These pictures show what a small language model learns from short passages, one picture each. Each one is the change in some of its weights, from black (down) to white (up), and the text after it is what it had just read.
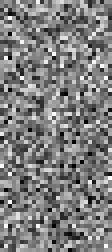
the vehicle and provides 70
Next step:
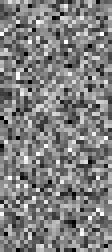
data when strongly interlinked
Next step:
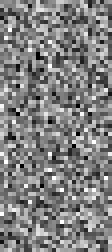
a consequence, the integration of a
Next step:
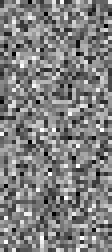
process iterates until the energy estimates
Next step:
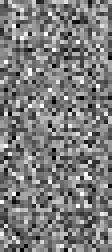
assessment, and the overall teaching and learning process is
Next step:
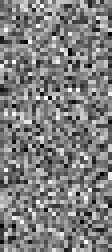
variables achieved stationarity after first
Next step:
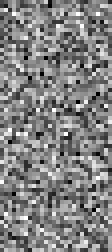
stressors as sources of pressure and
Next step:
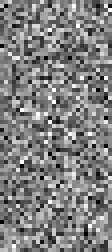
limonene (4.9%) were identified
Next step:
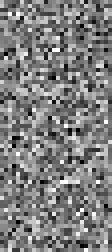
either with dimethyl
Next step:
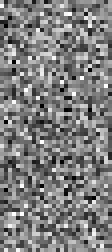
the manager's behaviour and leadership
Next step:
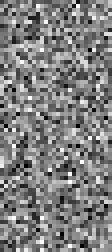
to measure ranges (variable or
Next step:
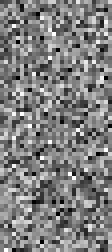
phenytoin (18%) were also used
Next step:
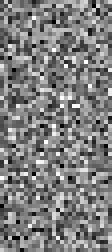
this section, and a value of $15
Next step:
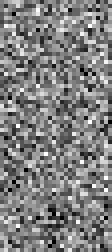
the generalized Fibonacci sequence
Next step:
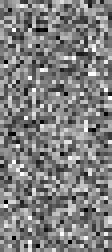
to my country, Ireland.
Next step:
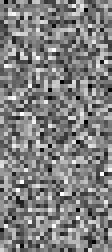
Indian company to contribute any amount to
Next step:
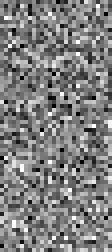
electrical Engineering and he is currently
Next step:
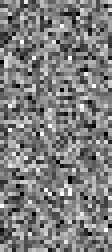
average), and in predatory fish species in the
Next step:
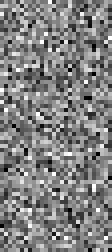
tangent sigmoid transfer function
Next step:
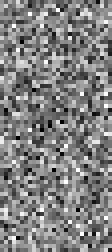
of Novi Sad, Serbia
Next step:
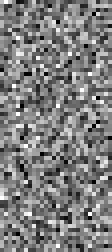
output FIGURE 17.
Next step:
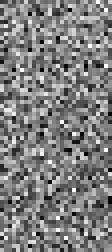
on Bio-Inspired
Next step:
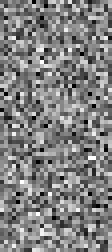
intervention trials include mobility
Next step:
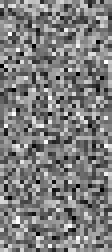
live-performance piece for
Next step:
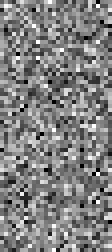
62.3% of the variance in
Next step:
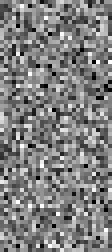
use" has 2, and "economic
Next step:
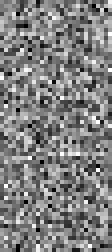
sciences. It is an undeniable
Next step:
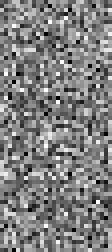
Maryi w historii
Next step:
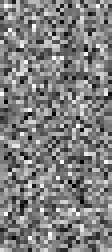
learning (Noels K.A.,
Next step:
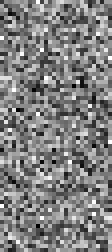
the accidental design cases discussed in
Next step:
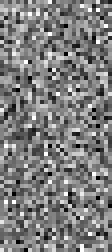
edible rechargeable battery,
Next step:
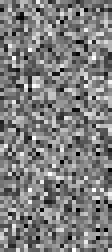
kWh/m² of PV
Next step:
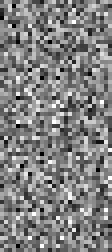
solved manually by programmers
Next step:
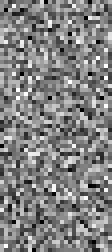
in order to ease the tormented
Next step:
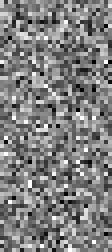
exposed to lecture method.
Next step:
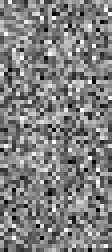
addiction.[17] The prevalence
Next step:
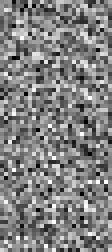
purpose of the study two sets of data
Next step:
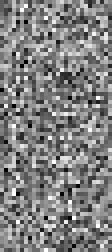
activities to produce and offer goods and
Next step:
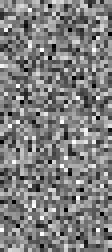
of 55%, with no regional wall
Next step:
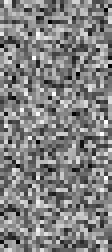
a therapeutically successful and
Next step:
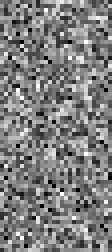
than the remaining algorithms, while the
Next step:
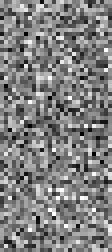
unravels the details of the
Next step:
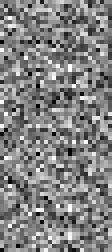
the reaction, coupled with the potential
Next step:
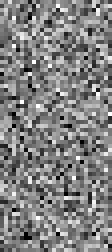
leads to a decrease in serum
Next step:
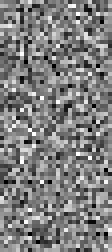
still very domain focused and not accessible
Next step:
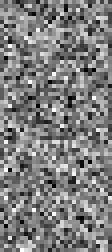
the presence of small sample size of the study and
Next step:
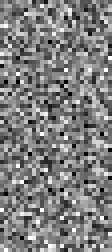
Considering the direct posterior
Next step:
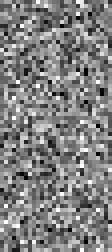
(A) or venules (V). The
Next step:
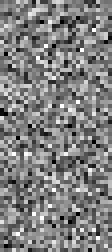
local agricultural waste, in particular
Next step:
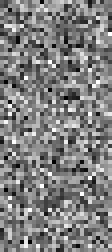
provided the health losses in quality of life
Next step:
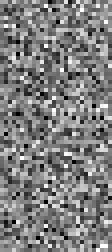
key drivers and issues on creating a
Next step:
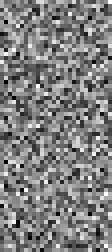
host–guest interactions and
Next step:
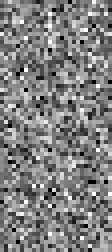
the first three post-injury
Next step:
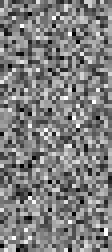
Lim et al. [4]), which
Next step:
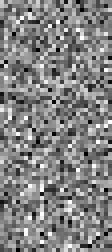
dilution with ice-cold water.
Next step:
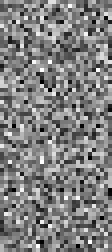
his entourage) representations of him:
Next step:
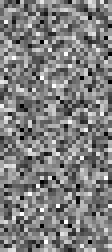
and tup). A modified SACMA
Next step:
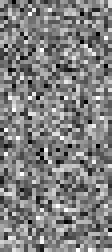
and not wearing a helmet (p
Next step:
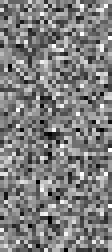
Disasters are sudden
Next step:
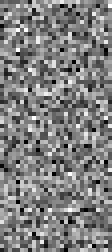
its high scalability for our radio
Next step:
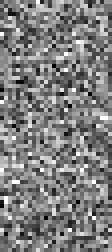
the market rather than in fair price
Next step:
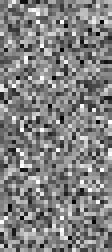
Run Xu1*, Zhenguo
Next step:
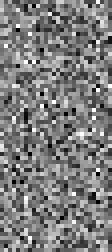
output model. Table 6. Model
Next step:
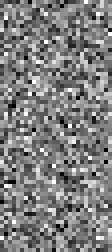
keep going the elements in
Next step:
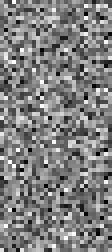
of hafnium and zirconium
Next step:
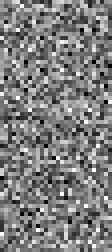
to buys government securities from the
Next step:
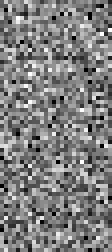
such as the slow poisoning of
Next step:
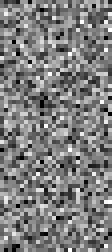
are accurate near a reference point but
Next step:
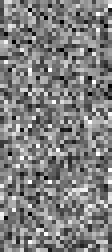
committed a violent offence.
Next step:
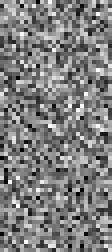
it somewhat right, but I
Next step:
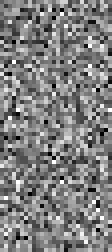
holder and 3. Blanching
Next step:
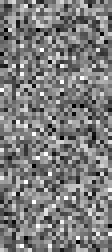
outcomes and adapting methodologies have not
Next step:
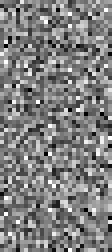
World Health Organization.
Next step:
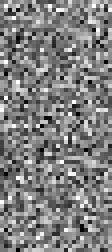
Source of variation SS df MS
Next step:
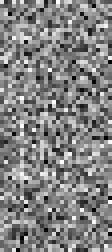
was obtained from the Institutional Review
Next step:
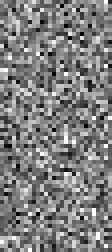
tobacco) are among the leading
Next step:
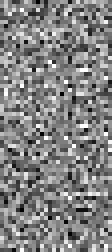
was lower than conventional fitting
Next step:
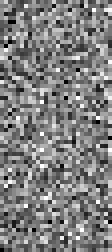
2015). According to Walby
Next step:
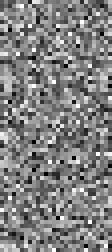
ASAs anti-strip additives
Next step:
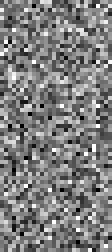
Demotes (ECRIN), Gard
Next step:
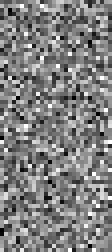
scholars alike. The main
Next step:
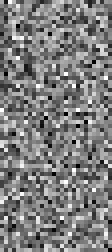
care is, while the last one means
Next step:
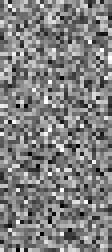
survival rates were associated with high
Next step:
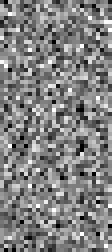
2. Shows the aetiology
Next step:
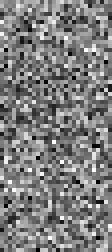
of cooperation with the milk
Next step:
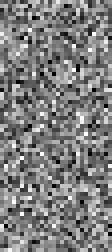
*Let (S, \cdot,
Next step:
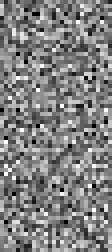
text must be completely restored
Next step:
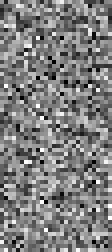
and the result proves to be better. -
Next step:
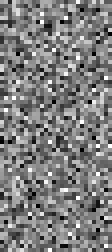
user number 6 and user number 23 had
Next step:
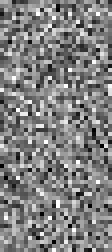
(HEI-level) also have to
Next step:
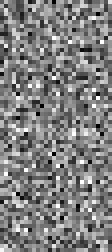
Inference tree for *Ulva*
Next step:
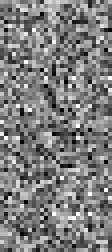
analysis, it was found that only Altitude and
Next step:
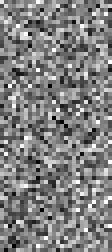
resource to support the decision-making process
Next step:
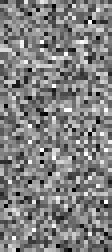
that should fulfill environmental and
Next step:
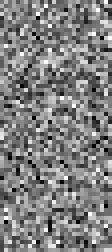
4 Etiological Myocardial
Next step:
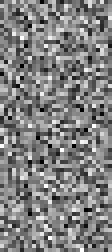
document maintains the design and the
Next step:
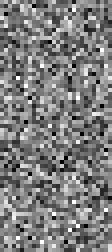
bi-valve grab of 5 tons.
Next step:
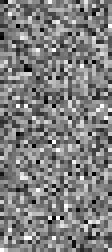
secretion rates and certain
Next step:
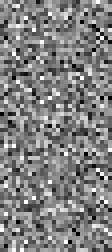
car battery. At first, the
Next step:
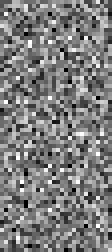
CNN model. The framework was designed to
